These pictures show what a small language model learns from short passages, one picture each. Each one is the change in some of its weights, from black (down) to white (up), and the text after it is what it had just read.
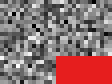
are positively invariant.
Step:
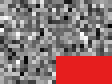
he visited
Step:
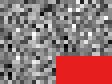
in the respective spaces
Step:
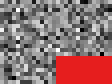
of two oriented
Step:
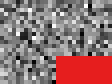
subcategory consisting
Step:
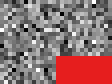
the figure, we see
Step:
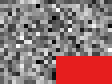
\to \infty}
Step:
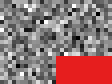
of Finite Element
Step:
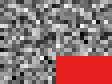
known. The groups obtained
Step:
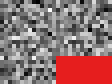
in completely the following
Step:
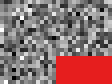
complicit. We
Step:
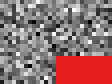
in \cite[pp.
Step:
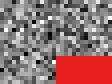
\longrightarrow G\,'$
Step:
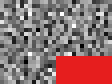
submitted to this
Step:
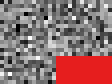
recovery time
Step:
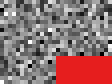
as an intermediate
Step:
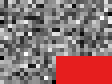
gas mixture
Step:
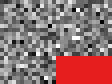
with mesh $4
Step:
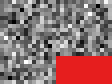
viewed as simple
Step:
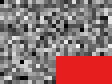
the image datasets
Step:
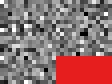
obtained, which was different from
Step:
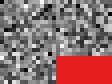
frame bounds $
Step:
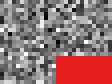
Y)$ be a pair of
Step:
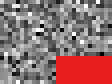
\end{equation} where
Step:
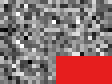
that \begin{eqnarray*}
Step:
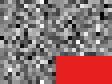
typical example is
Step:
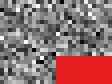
g:X \to
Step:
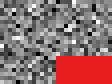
may assume $\kappa_2
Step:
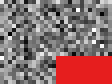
of notation, we will
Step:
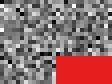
et $\chi_k$
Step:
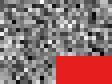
derivatives of
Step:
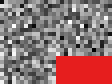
us with the existence of
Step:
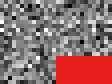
recent years,
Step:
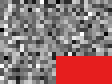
$\alpha$ is for the
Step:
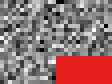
all sets $I$ and
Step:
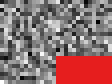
inverse of $\Phi$
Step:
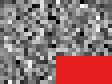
A {\em map} between
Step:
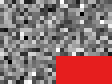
of $m$. Finally
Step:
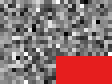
ring of the formal
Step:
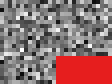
a broken line
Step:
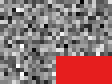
second and the third
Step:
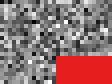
que $[\theta
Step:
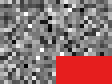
However, once we
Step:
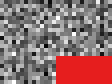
expressed in two
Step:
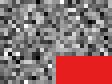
Clearly, such an
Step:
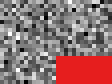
get \begin{align*}
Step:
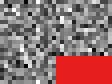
follows that $J =
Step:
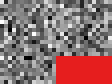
the process of youth
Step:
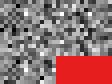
def\/ining the
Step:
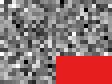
C}^{\ast}$ under the
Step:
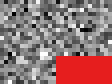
we find the representation of
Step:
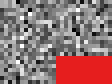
in the appendix
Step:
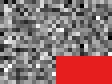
node $u$ of
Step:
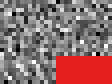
to look at $\Delta
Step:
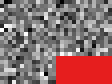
a leader of
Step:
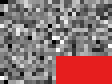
vector spaces $E$ and
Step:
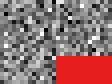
I actually
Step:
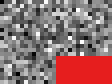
top-dimensional cell in
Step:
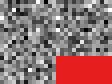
we color all of
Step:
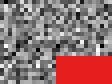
and $H$ be a
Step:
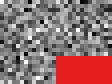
of \cite[Proposition
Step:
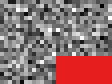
Evans function.
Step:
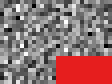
function in a {\it
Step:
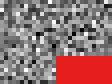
with \begin{equation}
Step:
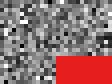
spacecraft relative
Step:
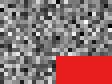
discussions. A
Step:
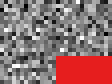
R)$. The definition of the
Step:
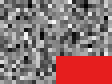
higher viscosity
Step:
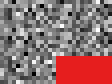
is diagonalizable
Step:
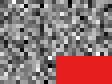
and settling
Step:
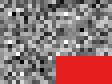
to the first eigenvalue
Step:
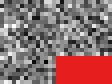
waves for a system
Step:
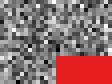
through injections of
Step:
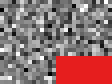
{\em Given two
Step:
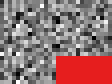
be a continuous function. Then
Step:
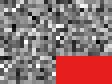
Then $X$ is an
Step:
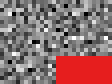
to show that the two
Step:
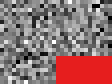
obtain \begin{equation}
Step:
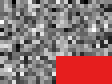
probability of not observing
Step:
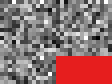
coefficient plane along
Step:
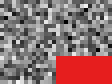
interpreted as a
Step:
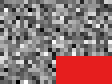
and our future
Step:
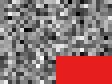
of iterations is set
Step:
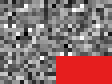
Both formulas are
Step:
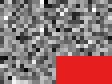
$\cl A$ can be
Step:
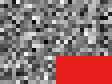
Likewise, there
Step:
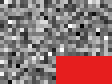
We prove two results about
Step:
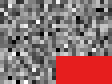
acclerated using the
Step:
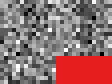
yield a sparse
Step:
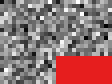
the BGG complex in
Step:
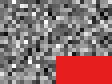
case it may be contracted
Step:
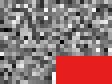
the $x_j$
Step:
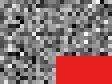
has no edge in
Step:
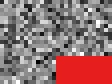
\smallskip Case
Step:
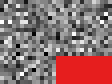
mapping in terms of
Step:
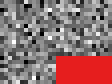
be summed be
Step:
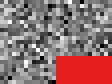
demonstrated the
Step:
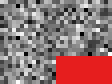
2, \ldots, r
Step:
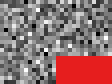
the original
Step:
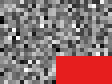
before to be
